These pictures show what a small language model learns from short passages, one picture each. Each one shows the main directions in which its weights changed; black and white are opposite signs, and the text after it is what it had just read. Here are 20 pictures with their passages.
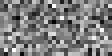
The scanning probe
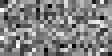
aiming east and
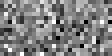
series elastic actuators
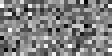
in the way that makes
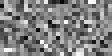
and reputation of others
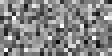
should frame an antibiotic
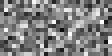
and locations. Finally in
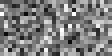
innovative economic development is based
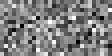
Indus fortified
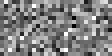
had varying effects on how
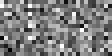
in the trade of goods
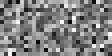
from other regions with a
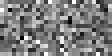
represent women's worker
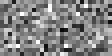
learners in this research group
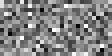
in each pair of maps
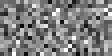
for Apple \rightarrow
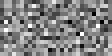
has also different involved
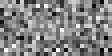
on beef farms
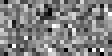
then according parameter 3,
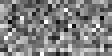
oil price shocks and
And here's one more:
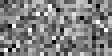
seven-phase plan for
